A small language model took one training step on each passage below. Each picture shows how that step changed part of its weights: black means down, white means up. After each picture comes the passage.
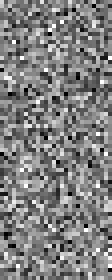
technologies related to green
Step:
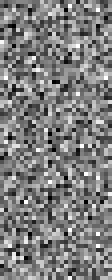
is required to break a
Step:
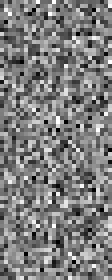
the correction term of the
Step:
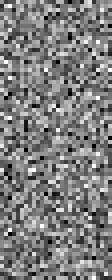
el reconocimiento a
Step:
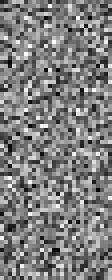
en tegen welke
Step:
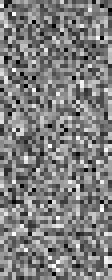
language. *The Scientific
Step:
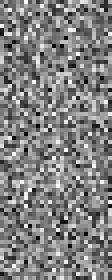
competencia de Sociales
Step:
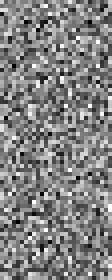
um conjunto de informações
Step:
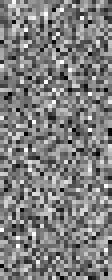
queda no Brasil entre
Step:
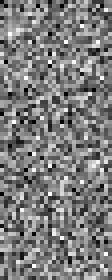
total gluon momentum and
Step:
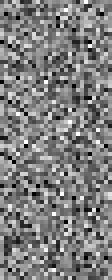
bağları kenar
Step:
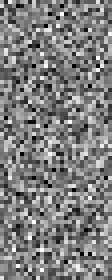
1216 galaxies using the
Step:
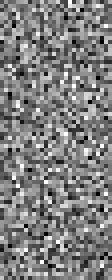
constellation symbol detection.
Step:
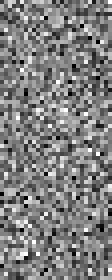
ultraviolet solar
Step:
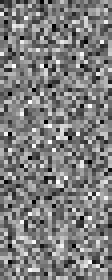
1. Évolution
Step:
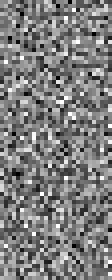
the high-spin primary
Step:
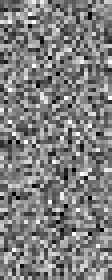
in $\alpha$-elements
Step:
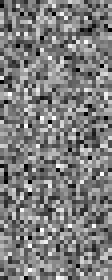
nối và
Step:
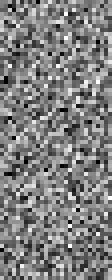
base de pó de
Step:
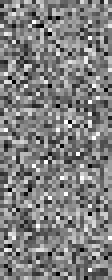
texnologiyalari kabi fanlar bilan
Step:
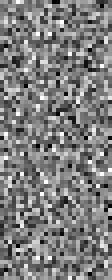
etc.). In the first
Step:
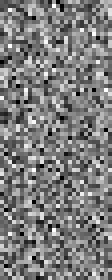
desert, and we plan
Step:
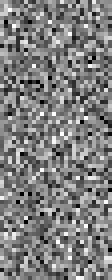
среди хвойных
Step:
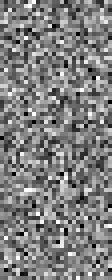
Pb is given by
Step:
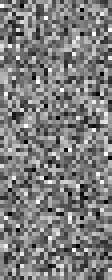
always down. At the
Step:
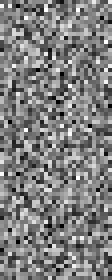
models use different densities for
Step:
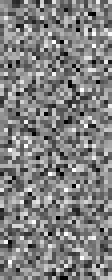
binary fractions,
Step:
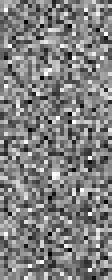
bog‘liq ekanini
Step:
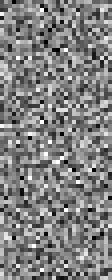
tashkiliy, chap va
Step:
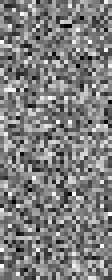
assertion from being
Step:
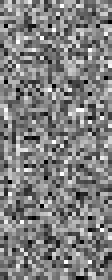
и анемией
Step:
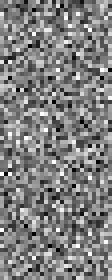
— технология 3D
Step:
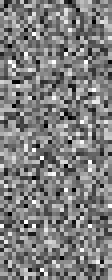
C. Optimizing
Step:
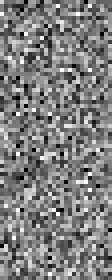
requirements. Beyond
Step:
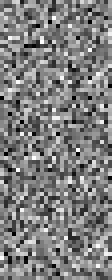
op de eerste
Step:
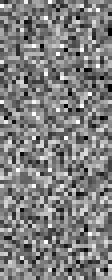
институциональные формы
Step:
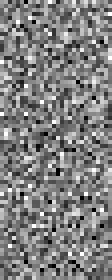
provides a good framework for
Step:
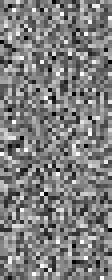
only pitch around
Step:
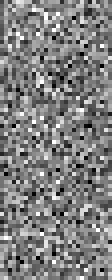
При этом,
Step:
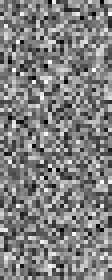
injective, hence
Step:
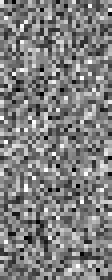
never be exceeded
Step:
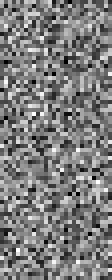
may also play a
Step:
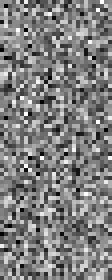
$T$. Let also
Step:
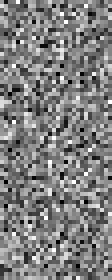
parts. It is then
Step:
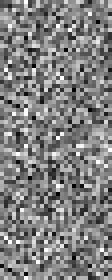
noktasında anlamlı
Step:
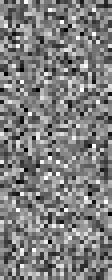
ideally sharp onset
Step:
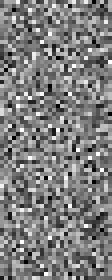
va bolalar va kattalar
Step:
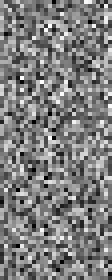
of the mass transfer. In
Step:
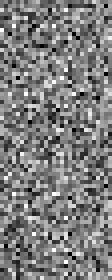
no processo de ensino
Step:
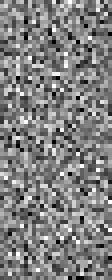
объем, м ³
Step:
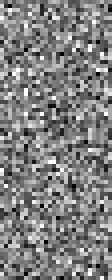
et conséquences de
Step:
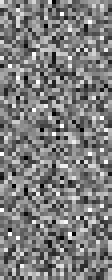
Head & Neck
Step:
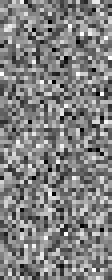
of a shell. The
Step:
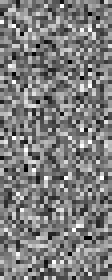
SBN with x >
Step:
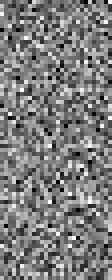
state-dependent shifts which
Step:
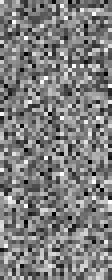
pertinente -
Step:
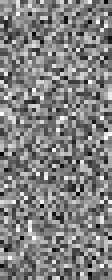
Ela se comunica e
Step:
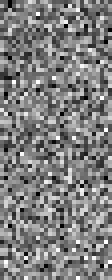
w wyniku
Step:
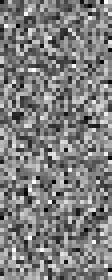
in the field theory with the
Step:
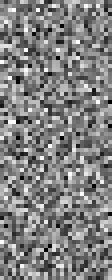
letters to denote row
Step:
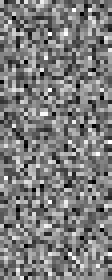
This makes our strategy a
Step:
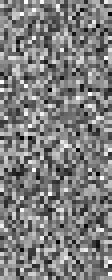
the $\Delta$ dependences
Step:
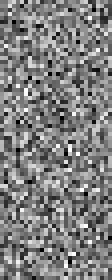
apresenta vários aspectos
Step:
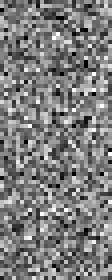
in the NA49 data
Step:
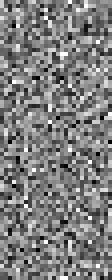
a la infección por
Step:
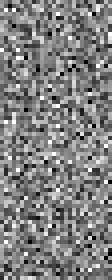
uning asosiy vazifalari etib
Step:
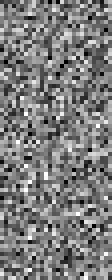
coordinates $r$ and
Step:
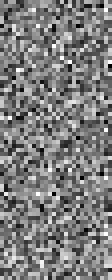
change in potential due to the
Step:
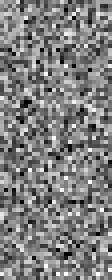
impact small scales (that can
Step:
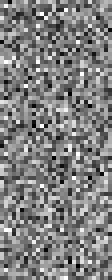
incluían sistemas
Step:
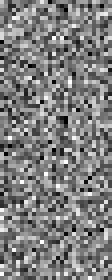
Longevity in
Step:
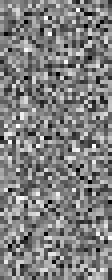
страны. В современном
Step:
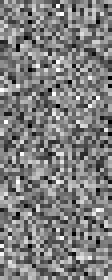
dimensional surface changes according to
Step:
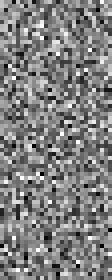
these requirements, we introduce
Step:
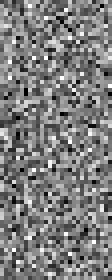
a random network and obtain the
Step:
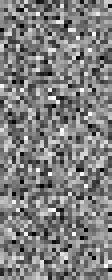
given by a product of
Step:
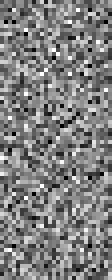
physics courses in
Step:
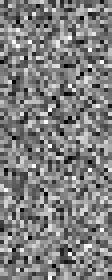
both a gapless spin mode
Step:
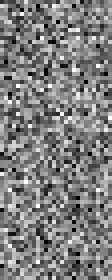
engineered to
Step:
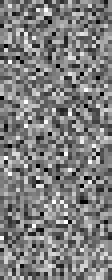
Hermes Hoffmann
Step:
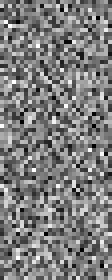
Figs. 4 and
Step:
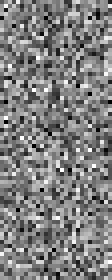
boburiylar tomonidan
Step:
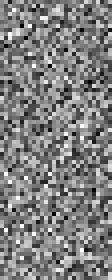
energy landscape of
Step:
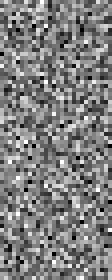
је од стране
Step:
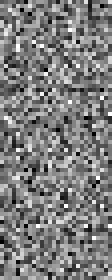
particular case of independent and
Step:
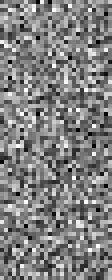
timely clinical
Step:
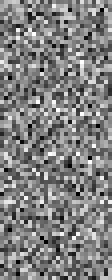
Especializado en
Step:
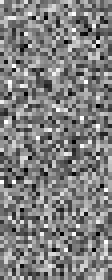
(noise voltage
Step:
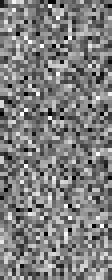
va quruvchisi
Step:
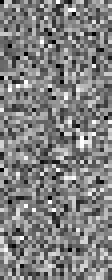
based pansharpening
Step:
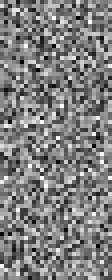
possesses objects,
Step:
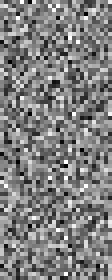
de agosto de
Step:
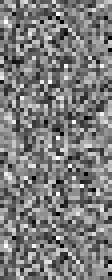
the peak of the optical
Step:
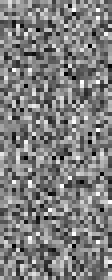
*The world economy:
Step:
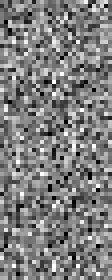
ҳодиса содир
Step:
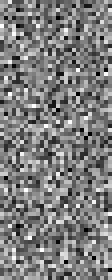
cooling from the
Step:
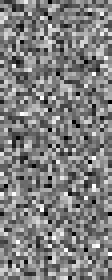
of scenarios such as the
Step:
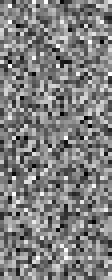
we obtain the full density matrix
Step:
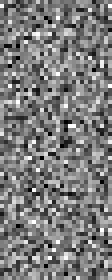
systems considered here which we account
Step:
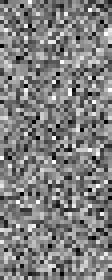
наших учёных
